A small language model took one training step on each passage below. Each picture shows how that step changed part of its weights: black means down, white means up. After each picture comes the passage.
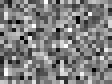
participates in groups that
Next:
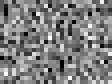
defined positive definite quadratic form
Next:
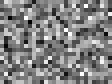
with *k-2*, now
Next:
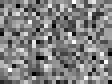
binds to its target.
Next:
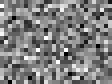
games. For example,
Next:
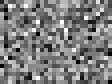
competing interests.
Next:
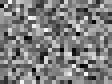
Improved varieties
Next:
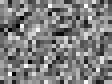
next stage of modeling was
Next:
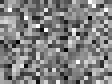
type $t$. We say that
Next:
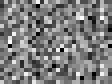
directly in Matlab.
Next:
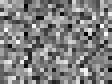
the trial ($p <
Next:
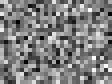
that if $1\le
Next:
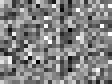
heroine abbot
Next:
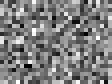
cave, whose entrance
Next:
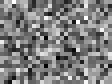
paper, an optimization procedure is applied
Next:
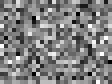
involution for $u$.
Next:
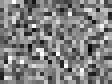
relation of $U$ with respect
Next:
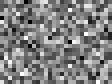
describe the intersection of the pair
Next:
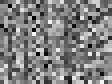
would be guaranteed.
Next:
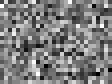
medication, as proper handling
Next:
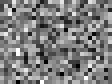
the responses. The categorical
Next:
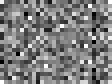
to enforce weakly the
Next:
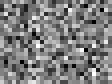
defined \begin{align*}
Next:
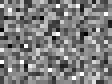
package suitable for
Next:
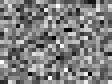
proteins that lack the
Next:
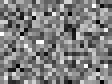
computation} Here we discuss
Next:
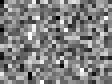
parametrized versions of
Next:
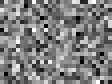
country and the world have
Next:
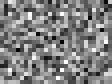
super-foliation of
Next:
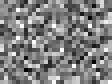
sophisticated European war
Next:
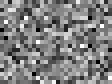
pairwise inequivalent in
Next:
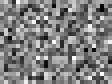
y \end{array}
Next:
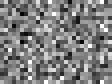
= \varepsilon$ or $\beta
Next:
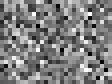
to 12 people. This study provided
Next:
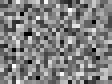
\end{align} for all
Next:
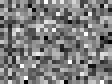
the information present in a measure is
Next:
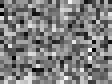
number of fructose
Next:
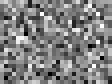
or time to park and then
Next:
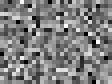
of Euclid in the
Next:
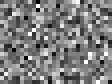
and the binary operation,
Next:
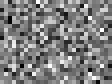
stated as follows: -
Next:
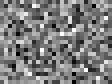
directly into the desk of the
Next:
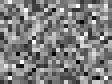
2014). This appears to
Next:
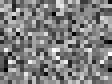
phosphoric acid
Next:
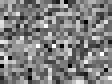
circulation, cooling
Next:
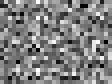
\end{gather*} It is
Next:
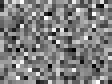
out Lax's problem and the
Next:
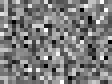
the natural embedding of ${\mathfrak
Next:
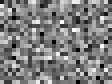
decades. The aim of
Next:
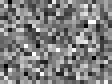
in Nigeria's
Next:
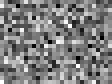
labels indicating the type
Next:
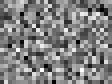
and OH and Z is the
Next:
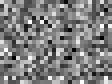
$n\times n$
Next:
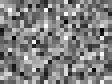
type or developmental stage.
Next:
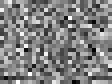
And although science
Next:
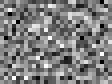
positive constant $u_0$.
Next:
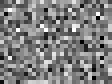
be optimized to obtain the best
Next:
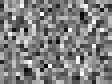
and statement of technologies and
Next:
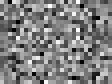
of energy and peak flux
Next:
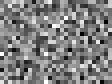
N_d$ can be
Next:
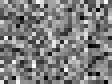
call them spenders.
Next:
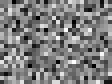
study revealed that
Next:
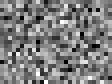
any significant differences ($P >
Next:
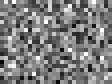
method to simulate from an
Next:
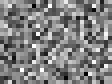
this paper, we analyze the
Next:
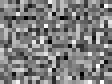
old, while controls
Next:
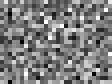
is described in Section 3.
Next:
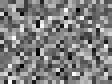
to those from 30 mm
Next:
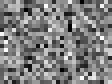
simple Moufang loop
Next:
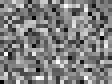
in this manuscript:
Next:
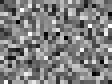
is a related problem in the
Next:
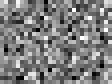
my several beloved
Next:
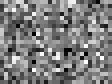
to this later. See
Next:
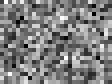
paper introduces a network model which
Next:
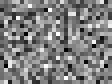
is defined as “a system of
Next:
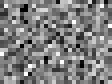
who comprehensively
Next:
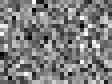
is Hom-finite, locally
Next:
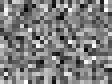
get \begin{equation}
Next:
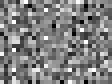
seems likely that most
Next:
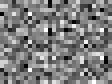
for some intrinsic
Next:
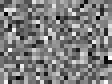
be empowered to
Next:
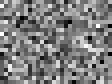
back to the EMS. The
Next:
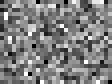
in the following sections. Let
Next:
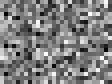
“disaster zone”
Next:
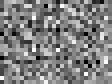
examination period was associated with
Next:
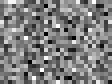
7 to 8 %, group
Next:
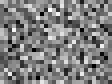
the proof of the result follows from
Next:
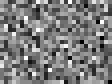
included in the study to have
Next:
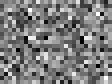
to find $L$ as
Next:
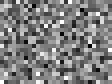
special choice of ilr
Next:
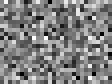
the chart components and their
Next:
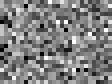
[1]. Its detection
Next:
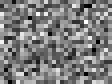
for some $1\leq
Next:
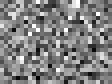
and these tumors are
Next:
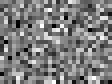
by $T$ to the
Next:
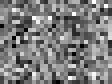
released by cells into
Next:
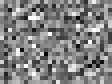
selected public universities in
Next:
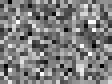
in Nigeria are
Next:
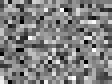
out their additional responsibilities
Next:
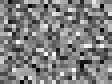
$u_n$ means that
